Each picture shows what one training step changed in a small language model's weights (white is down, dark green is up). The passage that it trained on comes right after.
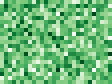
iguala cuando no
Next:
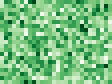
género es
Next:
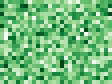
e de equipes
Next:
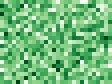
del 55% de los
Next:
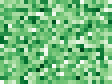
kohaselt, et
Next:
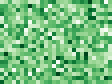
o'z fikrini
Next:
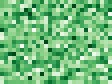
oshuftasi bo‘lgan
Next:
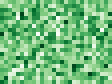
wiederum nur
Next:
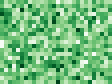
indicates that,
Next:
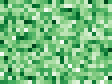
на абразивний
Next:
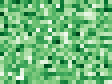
is observed with the
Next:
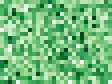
В формировании
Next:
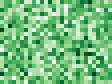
Buxoro Davlat
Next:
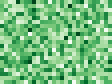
l'espace de
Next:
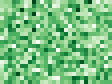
ham talabani mustaqil
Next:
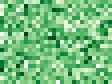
7,7%ga oshirish
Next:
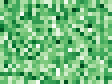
N. Pedagogik
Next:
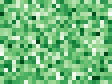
a estrutura de uma
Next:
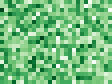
Grenzen hat und
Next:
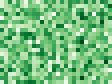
падежах чаще
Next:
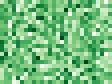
español porque
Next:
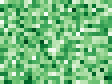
fan bo'lganligi bois
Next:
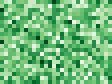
Journal of Early
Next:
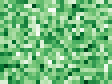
навчання. Для
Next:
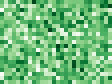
texnik jihozlar
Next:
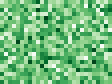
sobre la implantación de
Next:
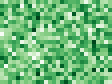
usullarini tanlash talab
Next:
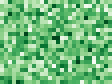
a periodontitis
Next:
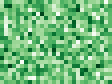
da cidade – apesar
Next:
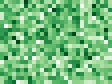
qoidalarini talab qilish
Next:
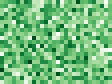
omil lardan
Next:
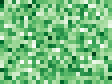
уларнинг ўзаро
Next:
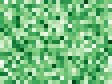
factor de riesgo
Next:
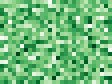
role of women's
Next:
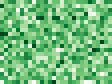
uma folhinha
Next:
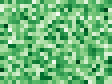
educación superior.
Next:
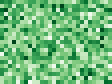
M. Costs of
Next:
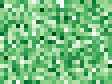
da aquisição de
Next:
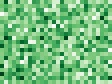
доктор технических
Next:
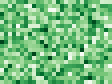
educativo. Sin
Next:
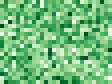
obtuvieron una
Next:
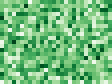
Ijtimoiy media
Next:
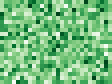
Educational Research
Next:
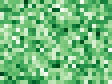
kasbiy malakalarini
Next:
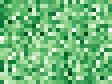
conseguia interagir
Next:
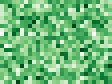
90 ball deb
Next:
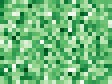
вуза в лице
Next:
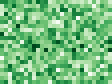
«Програми на
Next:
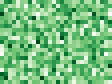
estrutura, forma
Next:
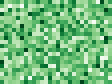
de conhecimento
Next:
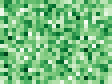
поскольку она
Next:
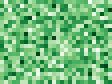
quantidades em que
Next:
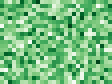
en la implementación de
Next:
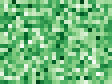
що дозволяє
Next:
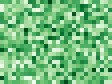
usullar orasidan
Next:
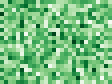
било која
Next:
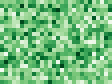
Amor Ruibal
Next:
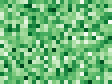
decisão. Por
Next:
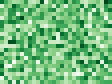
data = dat) #
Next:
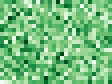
в республике
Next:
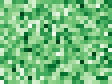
до того, як
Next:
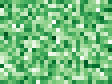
C. Casalegno
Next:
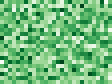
other works
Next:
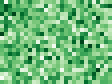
жизнью и
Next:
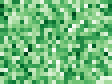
mayo de mil
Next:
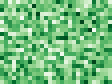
integram o elenco
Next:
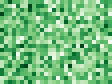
are provided regarding
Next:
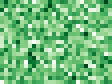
elementlaridan biri
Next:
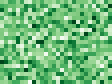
oben auf die Agenda
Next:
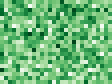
oladi. Tahrir
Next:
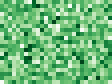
0,1 g gacha
